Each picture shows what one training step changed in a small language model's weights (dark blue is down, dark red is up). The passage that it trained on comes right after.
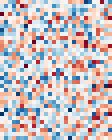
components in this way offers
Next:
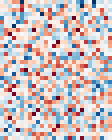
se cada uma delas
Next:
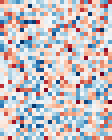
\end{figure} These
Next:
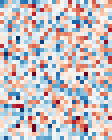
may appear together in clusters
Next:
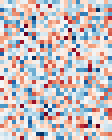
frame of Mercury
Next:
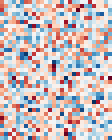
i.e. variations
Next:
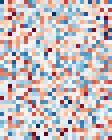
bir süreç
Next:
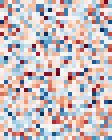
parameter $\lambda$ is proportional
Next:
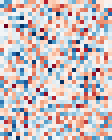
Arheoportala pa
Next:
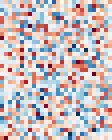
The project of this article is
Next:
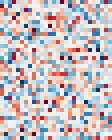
need to assume that those most
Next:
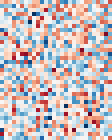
a situações sociais
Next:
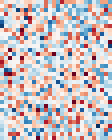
и вопросов
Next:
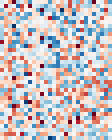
metodologias, diversas
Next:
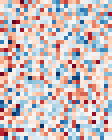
they generate. The first author
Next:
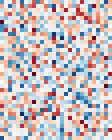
the only possible non-zero
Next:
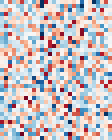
un réseau capable
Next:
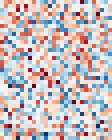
be restored by continuing
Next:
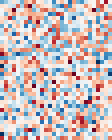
setting the polarizer angle
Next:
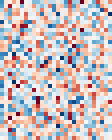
fracasos' o los
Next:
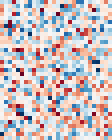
but also extra function like
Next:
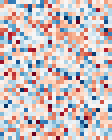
between ED 11 and
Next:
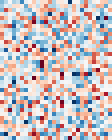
ва бошқа
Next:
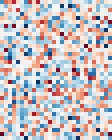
tego wprost i
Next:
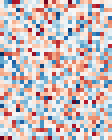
wave like transition. In the
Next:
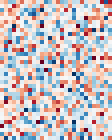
were able to perform extensive
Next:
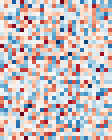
relación nos permite
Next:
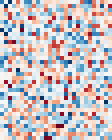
star that probably has a
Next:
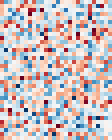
on the configuration space, and
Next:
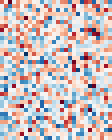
and defining property of
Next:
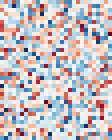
his constant positive affect
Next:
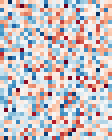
has individual fluxes roughly
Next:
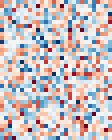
set of audio
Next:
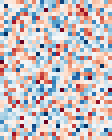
to control with a dataset as
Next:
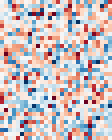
other models. This means that
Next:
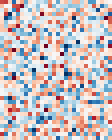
a pipeline to
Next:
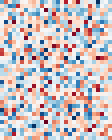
applications such that a large number
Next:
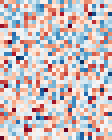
основной причиной
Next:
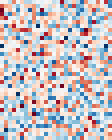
to occur. A rough estimate
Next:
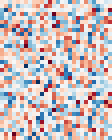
White, V.
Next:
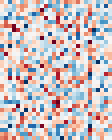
Finally, it should be
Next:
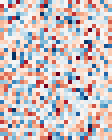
scenario with $Z$
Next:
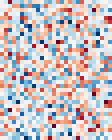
process $q \bar
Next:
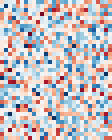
bolalar tashkil etadi. Bu
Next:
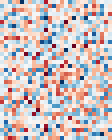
os danos causados ao
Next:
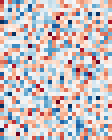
yuzaga kelishi mumkin.
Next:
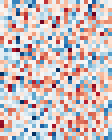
are opposite. This
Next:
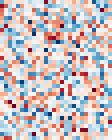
alle beschikbare
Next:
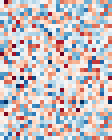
If the interaction term is taken
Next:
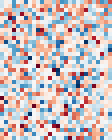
organizado de forma que
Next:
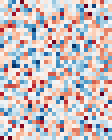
соглашений в
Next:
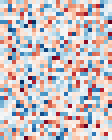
operators with a surface interaction}
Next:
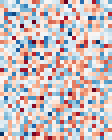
que ampliam o controle
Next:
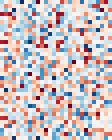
plots for $\log
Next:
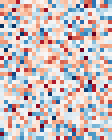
**ormoni**, andando
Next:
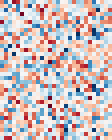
Hung, and C.
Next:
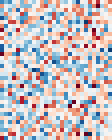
security impact predictions. The 2003
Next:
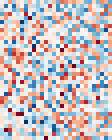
ijtimoiy ahamiyati va mamlakatda
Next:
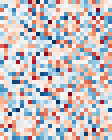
Kota Tidore
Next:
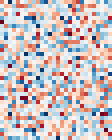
que ces organisations
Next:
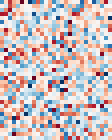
realmente al desnudo
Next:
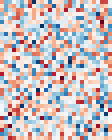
yer tuzish tizimi tashkil
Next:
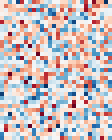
os estudantes a
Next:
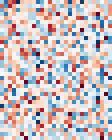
tarafga otilib
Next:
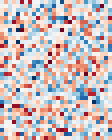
to describe the simulation. \\
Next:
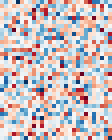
we employ is presented in the
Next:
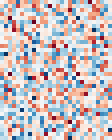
fue nombrado
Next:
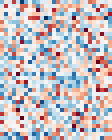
pirated papers?
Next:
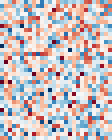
is the computational power.
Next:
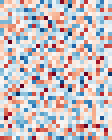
us to formulate the
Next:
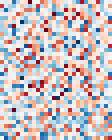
spatially distinct sites.
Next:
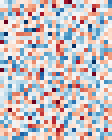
terminlarning tasnifi
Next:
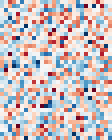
с избранным
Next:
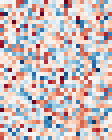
as the second moment of the
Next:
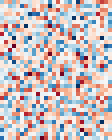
residues. As an
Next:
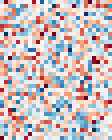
the model with $\log
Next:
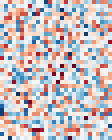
и упрямства у
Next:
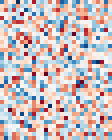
undergo a phase transition from
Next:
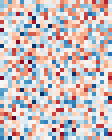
Objectif :
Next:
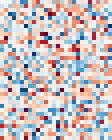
Zygo interferometer
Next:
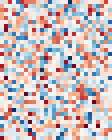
the eigenvector with the
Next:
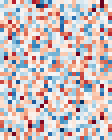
the graph is not ideal,
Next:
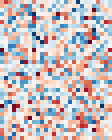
and the National Natural
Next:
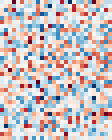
objetivos, pois
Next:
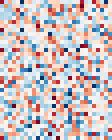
ungapped spectrum of the
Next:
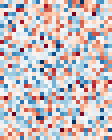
This ceramic is
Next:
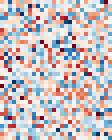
bahasa gaul
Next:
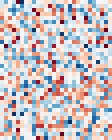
tungi vaqtlardagi
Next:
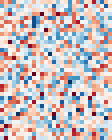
процесі підготовки
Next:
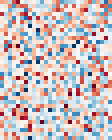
tema, definidas
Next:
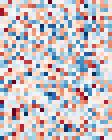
the concept of "fire
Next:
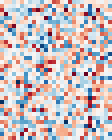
SM fermions. In addition
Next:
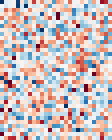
for the mathematical
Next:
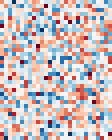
for the US charge combination
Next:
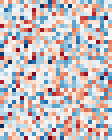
ulanganligi aniqlangan.
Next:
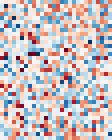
dapetnya dari
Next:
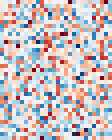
Cohort Study
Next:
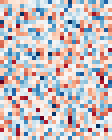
uning rejasini tuzishga
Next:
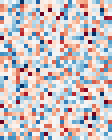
изучают в
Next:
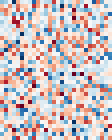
members will be given by
